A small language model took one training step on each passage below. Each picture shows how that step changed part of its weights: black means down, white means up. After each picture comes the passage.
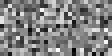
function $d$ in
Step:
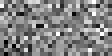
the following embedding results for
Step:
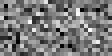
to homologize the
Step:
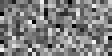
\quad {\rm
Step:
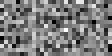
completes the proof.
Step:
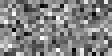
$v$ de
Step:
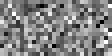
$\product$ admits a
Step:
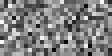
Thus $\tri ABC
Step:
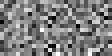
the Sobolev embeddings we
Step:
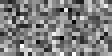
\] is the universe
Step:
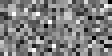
FGIs with
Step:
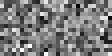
respectively. By choosing
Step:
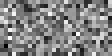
$D$ pointwise.
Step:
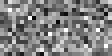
the OD method without
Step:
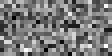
The next lemma is used
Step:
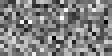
\dif s,
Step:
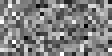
set $\overline{\cal
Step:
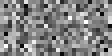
one or both of
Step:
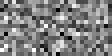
alphabet size and
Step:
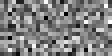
context of the roots of
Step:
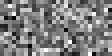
\item The Markov chain
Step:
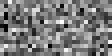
only in the following cases
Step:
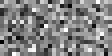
yields a variations interpretation of
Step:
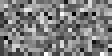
be triggered
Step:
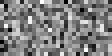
despite measures to
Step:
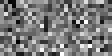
sits in the region
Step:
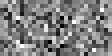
that further motivate this
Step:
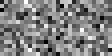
local coordinates near the point
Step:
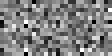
covering map, which contradicts
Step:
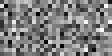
of appropriate functions converge to
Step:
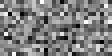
distributions of the metric
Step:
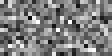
then their corresponding free
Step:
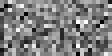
is bounded by \[
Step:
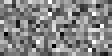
for $k$ computations
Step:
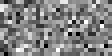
holds in this case.
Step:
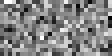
Laplace transformation.
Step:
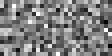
function for $G$.
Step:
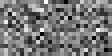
first choose the pair
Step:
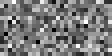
equivalent to the trivial
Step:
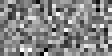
is appropriately distributed.
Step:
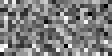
taken at (a)
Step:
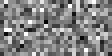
result is true for
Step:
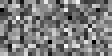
see that there exists an
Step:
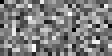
ergodic probability measures with
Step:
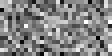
With this out of the
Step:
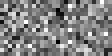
integral, see Section
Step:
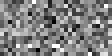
the survey paper
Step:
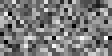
some $\delta \in
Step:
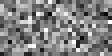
entities. They
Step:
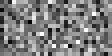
there exist rational integers
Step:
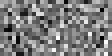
until the $C >
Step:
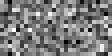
concave}, \ %
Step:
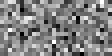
model. Thus, the
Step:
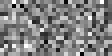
in many works, and
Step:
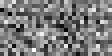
above question the following answer
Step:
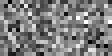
For diffeomorphisms of the
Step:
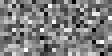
of Riemannian manifolds with positive
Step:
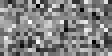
de cette expression est
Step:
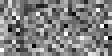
$\bar A \in
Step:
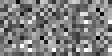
induces a stable equivalence of
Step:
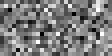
=1$. To prove
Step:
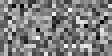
feasible. This is especially
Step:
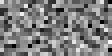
create prolonged
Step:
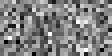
definition of which is given
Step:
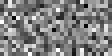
manifold $\Cal S$
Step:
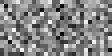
disjoints pieces of
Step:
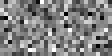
full category of abelian
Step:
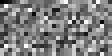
holds and \bay
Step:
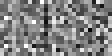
finitely generated group and
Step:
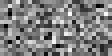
$S'$ which are
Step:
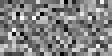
insert this
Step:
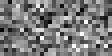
noisier for predictions
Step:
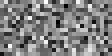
Thus, taking direct
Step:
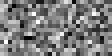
with non-empty
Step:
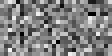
with a dynamic parameter.
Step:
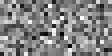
of $Y$ and
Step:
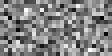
his one year stay
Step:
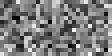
We also assume $a
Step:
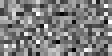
for a given fixed number
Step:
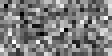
$\kh$. Note that
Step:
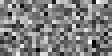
of the second kind are
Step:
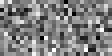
to arXiv) the
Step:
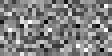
the location of objects is
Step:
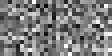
the CGN is
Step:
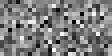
0}$ has a multiple
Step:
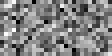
Any fully elliptic element
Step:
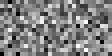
by the change of variable
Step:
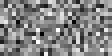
order $ n $ for
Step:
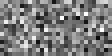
are orthogonal to each other
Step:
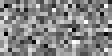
of the macro problem
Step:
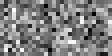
still hyperlinear and
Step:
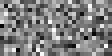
population size $N$,
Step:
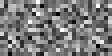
Dehn graph for a
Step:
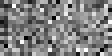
is natural to ask
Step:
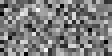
well known, that the
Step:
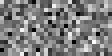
such that, for every
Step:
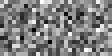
noise sensitivity implies that
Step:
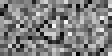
mixing. Let
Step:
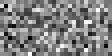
desired result in Theorem
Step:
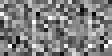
simple loop looks like the
